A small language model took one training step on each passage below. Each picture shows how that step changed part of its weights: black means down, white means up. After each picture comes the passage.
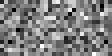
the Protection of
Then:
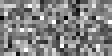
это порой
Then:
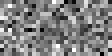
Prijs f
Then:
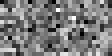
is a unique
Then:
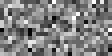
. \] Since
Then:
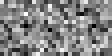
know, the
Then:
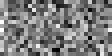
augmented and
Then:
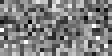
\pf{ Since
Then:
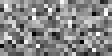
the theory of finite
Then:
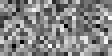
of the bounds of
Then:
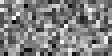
the LQT
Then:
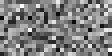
yang baik
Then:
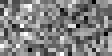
5 responde:
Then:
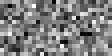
- Criar um
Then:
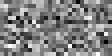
execution of
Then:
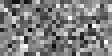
least $2$
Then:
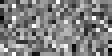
polynomials and using
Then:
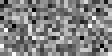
need to control
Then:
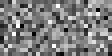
define an $\Omega
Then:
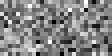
the minimal
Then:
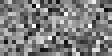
Weyl group element
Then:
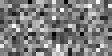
probabilities for
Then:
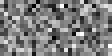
integer distinct
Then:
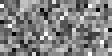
velocity in
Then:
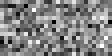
qu'il ait
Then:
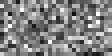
of unity of
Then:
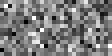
variables enter
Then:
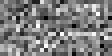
bilan birga
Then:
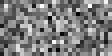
& Tsai,
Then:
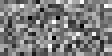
sidang yang
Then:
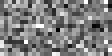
and highly
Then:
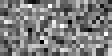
Los estudios
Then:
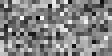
this approach is the
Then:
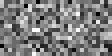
de compositores
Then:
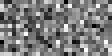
cannot be the
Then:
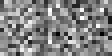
that the same functions
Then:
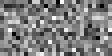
be applied to
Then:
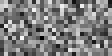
limited to the
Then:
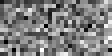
qilish va
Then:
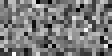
speedup in
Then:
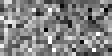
with the theory of
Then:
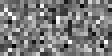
conjecture for function
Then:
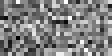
follows, the notation
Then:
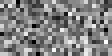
we get from the
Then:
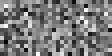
that case we can
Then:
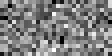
critical points)
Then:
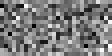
of triameter in
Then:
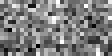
Among the
